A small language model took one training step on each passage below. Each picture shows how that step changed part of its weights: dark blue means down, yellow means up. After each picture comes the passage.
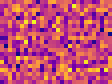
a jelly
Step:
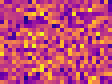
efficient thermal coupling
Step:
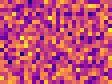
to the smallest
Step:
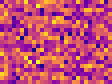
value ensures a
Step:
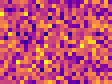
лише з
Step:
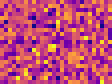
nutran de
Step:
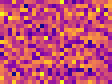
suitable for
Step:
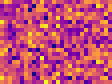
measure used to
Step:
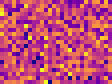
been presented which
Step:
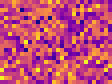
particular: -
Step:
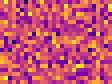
sphere of radius
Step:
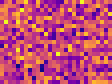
que raramente
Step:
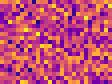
SS *et
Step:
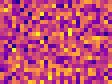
the reference study
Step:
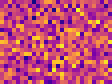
by $E =
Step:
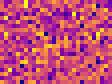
strong cliques
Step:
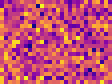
быть для
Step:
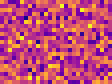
tropics and
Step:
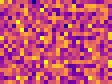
per dag.
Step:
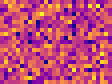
– ZRC
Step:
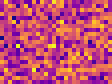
the frequencies are
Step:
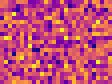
in the presence of
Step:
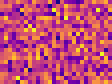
Vivano le
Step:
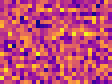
for correct
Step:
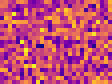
as in the 8
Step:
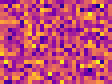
people use to
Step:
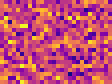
of there were
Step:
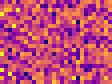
correlation between income
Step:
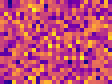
be established at
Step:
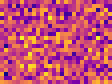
request from the
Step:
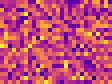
со всем
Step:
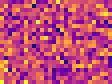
analogous to
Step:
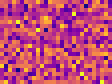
V (any V
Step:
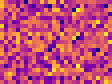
energy $E$
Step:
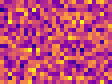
place and properly
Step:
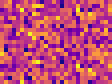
information security management system
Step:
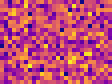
la zona
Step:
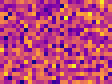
worth stressing
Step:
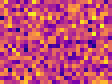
During the study
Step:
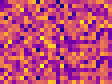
bralec v
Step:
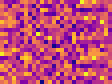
systems to improve
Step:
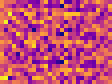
degree of
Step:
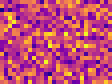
this way she
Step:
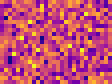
be maintained
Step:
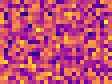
of the Indus
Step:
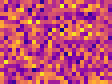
departments and
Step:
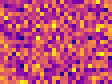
was clear that his
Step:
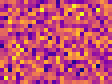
The estimated
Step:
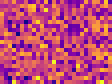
are considered separately
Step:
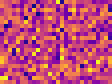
sake of
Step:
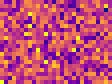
absorption processes ($\pi
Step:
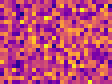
runs the
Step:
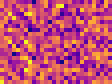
average degree of
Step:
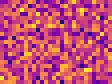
too much
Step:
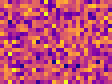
the range of the
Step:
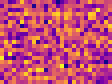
the chemical potential,
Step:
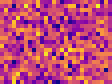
que qualidade em
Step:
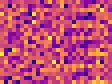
patients with other
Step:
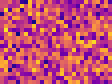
exponents are
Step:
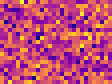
different scales.
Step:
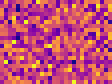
in the south
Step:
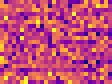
Statement of
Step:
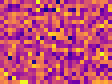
were sung many
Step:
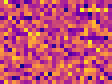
scheme are:
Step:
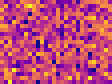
network without the
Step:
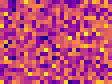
accurate modeling
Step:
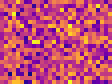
particle \( i
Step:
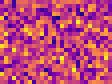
supporting information can
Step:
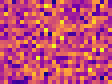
the distinct
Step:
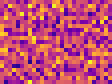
of solving the
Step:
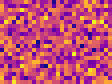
memory without which
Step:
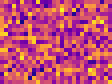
of the active
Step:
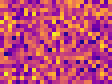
to represent the relative
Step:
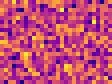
by determining their
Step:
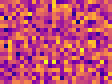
to previously defined
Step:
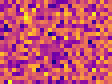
the latest
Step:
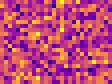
study the dynamics of
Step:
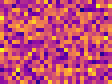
the Stealth
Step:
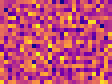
magic sheets
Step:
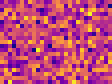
the domains
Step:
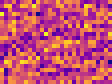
the Republic
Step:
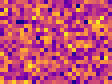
means. For
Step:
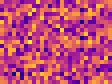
come into
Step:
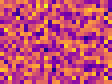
a given radius.
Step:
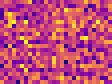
solution given in this
